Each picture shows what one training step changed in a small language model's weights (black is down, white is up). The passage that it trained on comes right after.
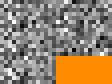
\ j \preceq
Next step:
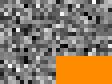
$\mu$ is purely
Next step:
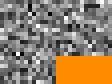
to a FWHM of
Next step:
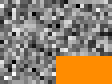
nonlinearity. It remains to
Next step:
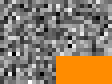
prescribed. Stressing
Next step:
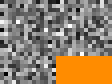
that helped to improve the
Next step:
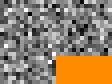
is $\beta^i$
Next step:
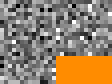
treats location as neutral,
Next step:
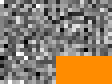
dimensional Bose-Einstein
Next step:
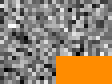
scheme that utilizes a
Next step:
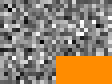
work was partially supported by
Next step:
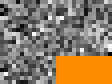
the anticipated
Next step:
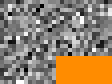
subgroup $H'$ of
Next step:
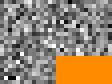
The abbreviations
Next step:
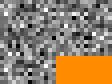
First, using all five
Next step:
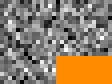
two-dimensional plane after transmission
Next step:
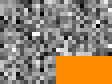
the lens (b)
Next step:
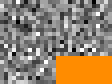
n\}$$ is an element
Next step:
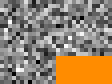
within $N$-step from
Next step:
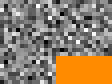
be the same, and oriented
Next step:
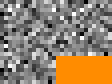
not statistically significant. The
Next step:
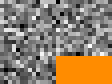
\Z $$ be a group
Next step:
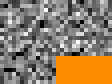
is increased for a given
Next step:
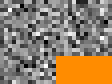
is the radial coordinate using a
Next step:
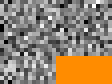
be closely related and that the
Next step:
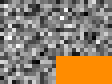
middle point of the physical region
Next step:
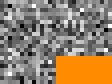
have 90\% credible
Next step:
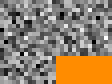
be localized on the
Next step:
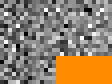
Java, while the
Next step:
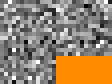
n} \eea with
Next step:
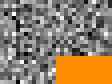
resulting in the simultaneous validation
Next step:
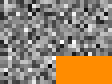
to transfer the output from the
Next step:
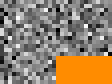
sensitive detectors include a large
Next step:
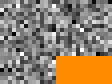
unitaire. Soit
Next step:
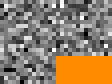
To give a more precise
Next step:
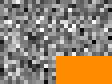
Namely, the geometry gives
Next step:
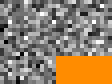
be partition of unity from Lemma
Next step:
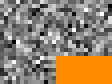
cuts at the real axis
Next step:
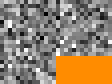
the case when $\mathcal
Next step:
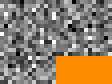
all Borel random variables
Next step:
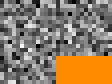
the aster lattice. To
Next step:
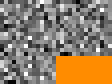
the photon and hence the singularity
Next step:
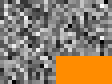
means, the number of vertices
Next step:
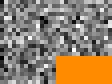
our calculated upper limits on the
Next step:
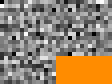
and which satisfy the cone
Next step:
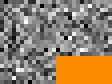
polarized $K^*$
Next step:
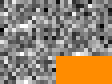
this section we prove Theorem
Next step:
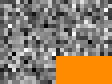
number one. The supersingular
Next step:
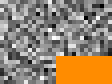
Further, we present the
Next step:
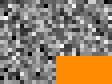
will be published later.
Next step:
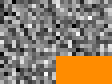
We defined a notion of
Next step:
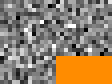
are indeed strong indications that
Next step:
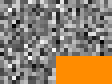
from the condition that the function
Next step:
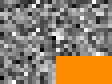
simulated curves agree very well with
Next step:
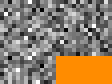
accurate, even when the case
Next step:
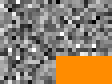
attempts are still different
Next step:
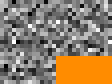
in quantum dots. We
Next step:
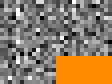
$S_4$ permutation
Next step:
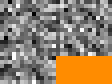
later. The study of
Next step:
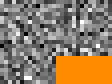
W. Beckner in
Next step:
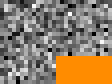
the production of neutrinos via
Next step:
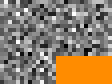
and $M$ do not
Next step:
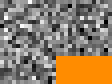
with these isomorphisms. As
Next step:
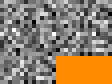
cover. \footnote{We
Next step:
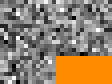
Gaussian process with mean zero and
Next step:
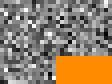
instance, in type 0B
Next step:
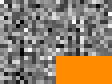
for wreath products and
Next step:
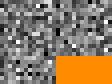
this and five other C
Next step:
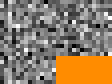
surface electromyography
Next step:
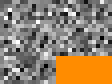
Lemma \ref{21}
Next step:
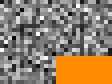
for the Eureka
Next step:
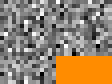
semantic information of
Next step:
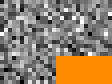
vector that lies in a
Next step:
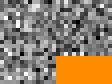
sets **friendship
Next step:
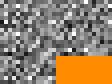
D_t \otimes
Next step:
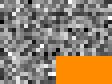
values. The main difference between
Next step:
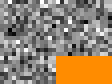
\Aoo-algebra but
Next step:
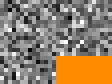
hyperparameters was performed for both
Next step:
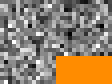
model). At that time,
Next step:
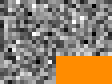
illustrated the evolutionary behaviour of
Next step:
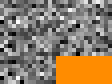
Definitions.} On a
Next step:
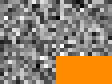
the requirement of identical distribution.
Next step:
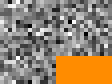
determined by the specific choice of
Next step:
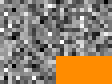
groups of length at most
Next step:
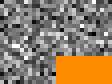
initial set of density matrices,
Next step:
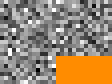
at hand, we can
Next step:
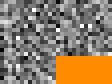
state trajectory $\left(
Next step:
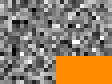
$G(\Gamma)$ is
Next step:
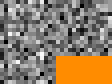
is said to be {\em
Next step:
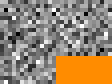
exhibit larger fractional differences, we
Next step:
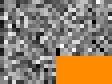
columns of the incidence
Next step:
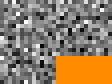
as it is proven by
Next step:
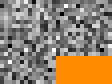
need to be substantially modified
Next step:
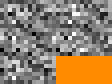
of the $K$
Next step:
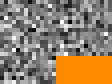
perturbative level. An similar situation
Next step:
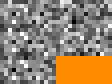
1 - \omega^j
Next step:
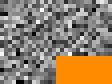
in the timing of
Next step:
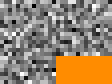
an exponential family, namely the
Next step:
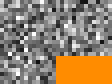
non-ergodic system
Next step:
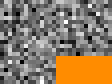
can be obtained from a
